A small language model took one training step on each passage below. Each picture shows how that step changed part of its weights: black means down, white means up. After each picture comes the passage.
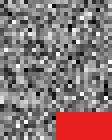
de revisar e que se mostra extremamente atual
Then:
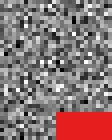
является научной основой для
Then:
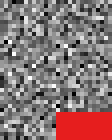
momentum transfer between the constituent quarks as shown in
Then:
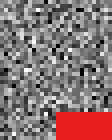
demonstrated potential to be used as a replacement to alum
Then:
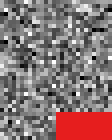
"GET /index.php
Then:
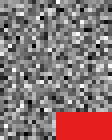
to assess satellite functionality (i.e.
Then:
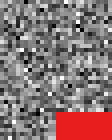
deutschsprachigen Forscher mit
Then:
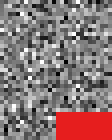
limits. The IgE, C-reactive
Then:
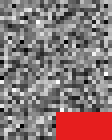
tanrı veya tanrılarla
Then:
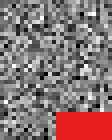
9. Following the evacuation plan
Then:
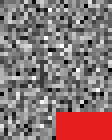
la sierra, que hasta el sol no puede
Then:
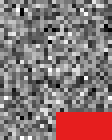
the supercurrents can mediate within normal metal
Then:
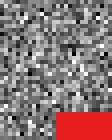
colocá-los em outra
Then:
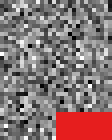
due to complication of fungal invasive
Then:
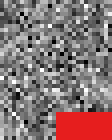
is quasi-parallel, and large-scale
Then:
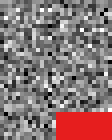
and $X$, the Class III.1. The
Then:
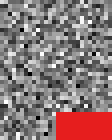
consider each represents a divergent lineage) are the
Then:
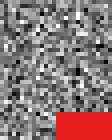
айналмалы экономика
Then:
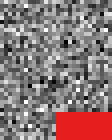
the measured phase shift t_a which is defined as the
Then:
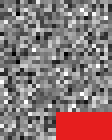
relevante para uma competitiva balança comercial
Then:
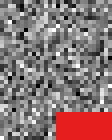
And that's something that young children quite often say
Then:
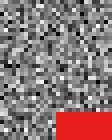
decoupling solution is obtained and the sizable
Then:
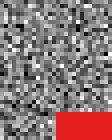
emission impossible. \section{Conclusion}
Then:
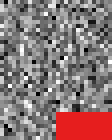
чем в вышерассмотренных
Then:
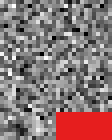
physical properties with directly-imaged exoplanets,
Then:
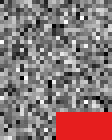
\begin{equation} \big|F_{\rm
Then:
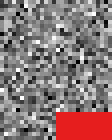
soporte cerámico fuese bajo
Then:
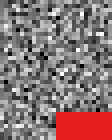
the surgery using the healthy side as a
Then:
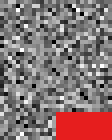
occurs during the skiing action [62].
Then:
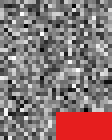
and seizure, handcuffing techniques, arrest
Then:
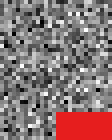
em via pública, pleiteou junto
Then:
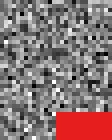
the stability of the system (4.2). Notice
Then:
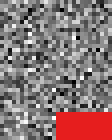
only make use of the $f \bar f$ and
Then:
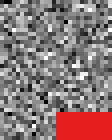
($P < 0.05$). The variation due to age
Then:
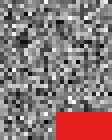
la segunda. También permite más la
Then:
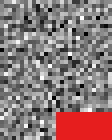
problem (7) becomes $$\widehat{\mu} =
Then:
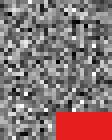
index notation is strongly related to the numbering of
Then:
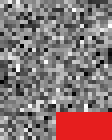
shakllari to‘g‘risida
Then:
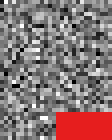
weights attention for time series forecasting, 2024
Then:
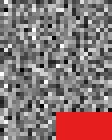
of the smallest number of additional edges?}
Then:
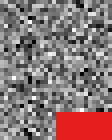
485 Nurjanova Fazila
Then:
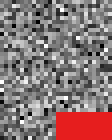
phases characterized by an integer topological invariant
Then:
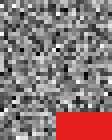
matrix disfavours the former parameters.
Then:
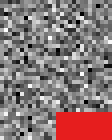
have proposed the RLNet for single image
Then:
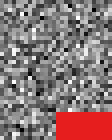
circuit training on selected physical fitness variables among physical
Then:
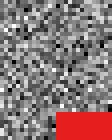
pedagogik mahoratini oshirish.
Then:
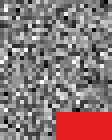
true in a phase where the expectation value of
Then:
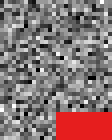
«falsafasi»ga amal qiladigan
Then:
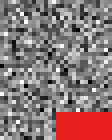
a phenomenological approach in the presence of scalar field, we
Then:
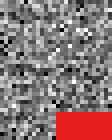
epiderme das folhas e se alimenta do
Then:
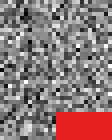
2 ml of solution of extract and 2 ml
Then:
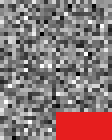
is needed to ensure their proper implementation, especially when comparing
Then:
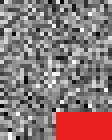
to avoid such a critical phase may be the revision of
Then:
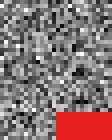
mintaq va jahon davlatlari,
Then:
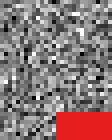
fever, lymphadenopathy,
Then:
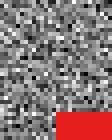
leaf phenology (i.e. how the
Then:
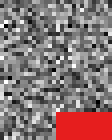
devem ser individualizados e supervisionados
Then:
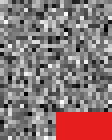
in Eq. (\ref{eq1}), are calculated from
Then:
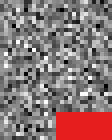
edilmesinin olanaklı
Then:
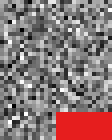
benefit of another after the former's
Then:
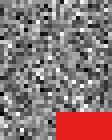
deeply penetrating streams in which the
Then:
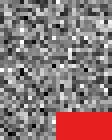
*Marburger Index: Inventar
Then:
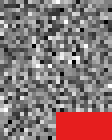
$k$ (i.e. take the limit
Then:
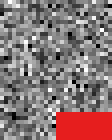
mixed singlet and triplet SC order parameters can
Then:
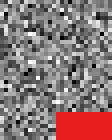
bodies* (The Russian Presidential
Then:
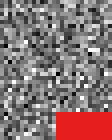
з прямим проходом. BMT
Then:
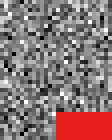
is obtained by means of the local equilibrium hypothesis,
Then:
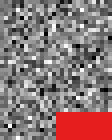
transversal relations between them. The media ecology is
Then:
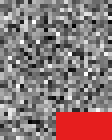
this is the required amount of electrons and resultant
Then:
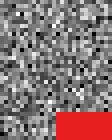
and achieves 4.64$\times$ speedup on
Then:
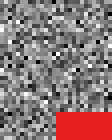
magnetostatic interactions. We found that increasing t
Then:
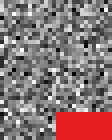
описанной в ряде работ по
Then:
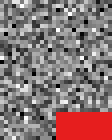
ekonometrik modellashtirish elementlari
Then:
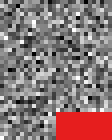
permite situar a abrangência da questão
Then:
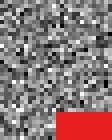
тутқичга бир кечада
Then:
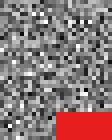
primary motive behind violence during this period. The
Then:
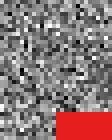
good match for the profiles at axial position of 30
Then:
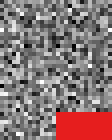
affect the experiment (e.g. delay between
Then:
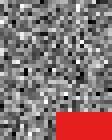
based on ultrasound features as "simple" or
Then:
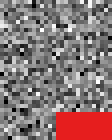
and sustainability. This research uses a bibliometric analysis
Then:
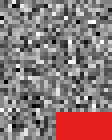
can periodically inspect the graph, select promising
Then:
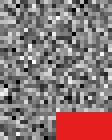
11]{Ber}: "when fermions are
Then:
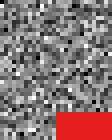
penal, se necesita la aplicabilidad de este
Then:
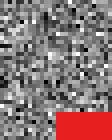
case, the stationary density is the uniform over
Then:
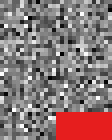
этих отраслей. К ним
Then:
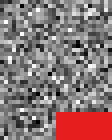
है। अतएव
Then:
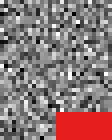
Anteile der Teilnehmenden,
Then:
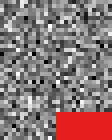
the ITER tokamak will be completed with
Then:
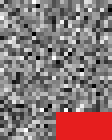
subtypes, when a biologically relevant fine
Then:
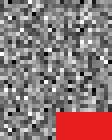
was found in 19 cases (9 cases of squamous
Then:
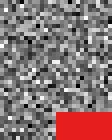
the main pathogenetic factor of congenital
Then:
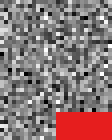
Code of the Republic of Uzbekistan:
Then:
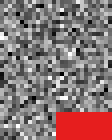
costs for resource suppliers. Prospects for
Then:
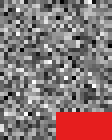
application. Cryptographic technique[2] based on
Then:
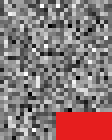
havo ifloslanish darajasiga
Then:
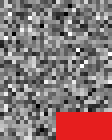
alleviating poverty in Kashmir
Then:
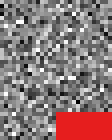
released or absorbed by LHTSs
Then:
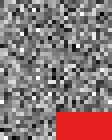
in the experiments, particularly essential in precision studies of such
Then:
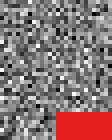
of interest statement Conflicts of Interest:
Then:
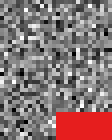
clarification questions during the interaction process on the Spider
